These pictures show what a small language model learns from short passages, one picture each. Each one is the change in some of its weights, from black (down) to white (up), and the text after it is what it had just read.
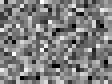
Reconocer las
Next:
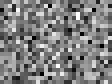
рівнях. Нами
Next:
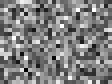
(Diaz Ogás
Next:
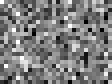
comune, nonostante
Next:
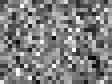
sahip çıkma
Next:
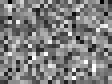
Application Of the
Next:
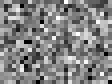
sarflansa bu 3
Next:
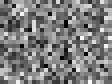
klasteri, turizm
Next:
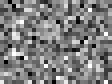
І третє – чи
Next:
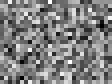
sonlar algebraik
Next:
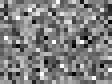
ini adalah : Gambar
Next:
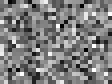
merasa tertolak atau
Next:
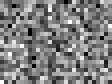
xodimlarni tayyorlash
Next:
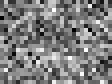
é a estratégia
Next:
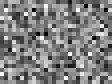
for a paycheck:
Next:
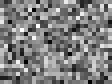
o'sha muhitga
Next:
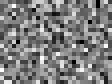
und des ladinischen
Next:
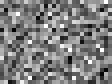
sohadagilarning 82
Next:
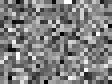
les émissions de
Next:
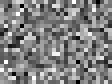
l'administration au
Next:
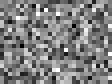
a review Juan M.
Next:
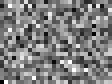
ser prestado por instituciones
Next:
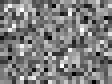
ejemplo real hallado
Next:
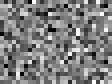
SMP, SMA di
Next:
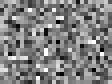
та динамічність
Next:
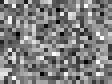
неожиданно и
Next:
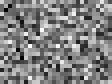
— Козлова Н.
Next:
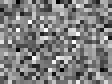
no estado, contra
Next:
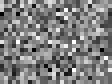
6. Não responde
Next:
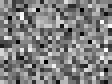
рівня здатності
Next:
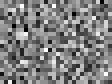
и агентът
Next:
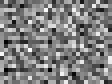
игровых технологий как
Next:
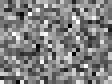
инвесторов в
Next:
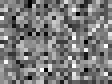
sanitaria, ya que
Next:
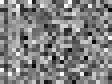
з ознайомлення
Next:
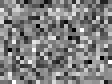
uređaja koji
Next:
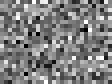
ou não a ativos, de
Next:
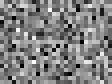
panorama político
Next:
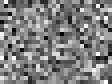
Диалог дарси
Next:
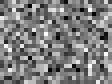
expressed in units
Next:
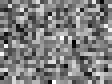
study was conducted
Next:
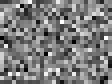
processes and mineral
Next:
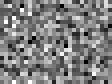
ҳам шу амаллар
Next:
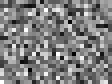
в общий фонд
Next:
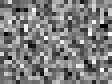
Его влияние,
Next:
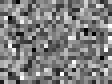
kawasan memiliki
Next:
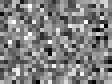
olduğunu iddia
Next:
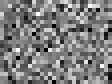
hanya 21 responden
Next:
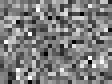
de la escala Problem
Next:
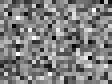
aks ettirishi,
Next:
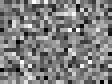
qalanıń Edil
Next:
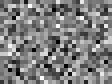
the business as a
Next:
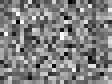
e do Desporto.
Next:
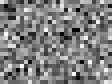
भारत हा
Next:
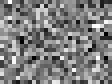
Africa Fuente:
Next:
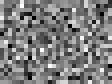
o'z navbatida
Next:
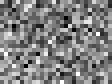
análise de cada item do
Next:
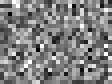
un óptimo comportamiento
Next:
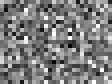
тому повезет»,
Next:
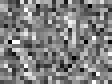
tomonidan ilgari surilayotgan
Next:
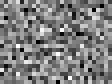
обороты и т.
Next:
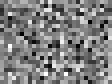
and Technology /
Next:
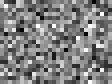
- RAMO, C.
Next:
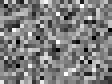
183 с. References
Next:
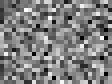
idoralar bo'yicha
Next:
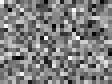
pois entende-se a
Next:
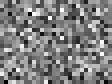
kasallanish, balki
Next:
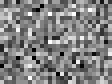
és versengés)
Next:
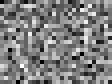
fikrlari shundan
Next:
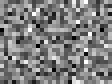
apenas foram incluídos
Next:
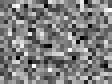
aber immernoch
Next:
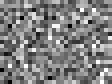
on the Rights of
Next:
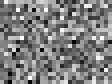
de l'éléphant
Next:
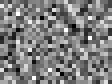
en cada una de ellas.
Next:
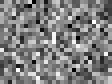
originária para um
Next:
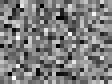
Abdulla Oripov
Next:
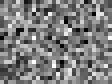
abordar el uso de las
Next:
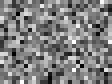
VA ORGANIK
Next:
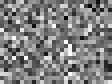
24 ч. Способность
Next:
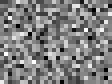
l'esprit critique
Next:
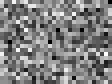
het onbekend zijn van de
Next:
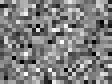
va talim oluvchilar bilan
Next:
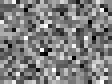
Journal of Pedagogical and
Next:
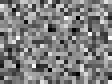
um vínculo entre o seu
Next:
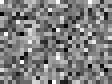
tizimi bilan farqlari
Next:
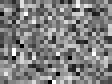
CEDAE, tendo
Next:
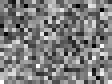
Ланцов, В.
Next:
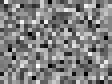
— Fuji Plus
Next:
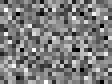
mahasiswa dalam membuat
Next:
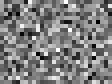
Vizual kontentga
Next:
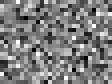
Entre estas, puede
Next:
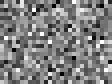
le synchrone
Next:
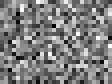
olingan ma'lumotlarni
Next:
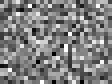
именно от них,
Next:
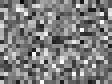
крупном экологическом
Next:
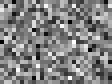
Flash Back. A
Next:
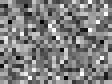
posible”. Por lo que,
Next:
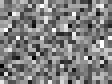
culturais aos objetivos
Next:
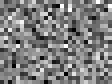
nazaridan ko‘rib chiqadigan
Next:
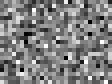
principais periódicos
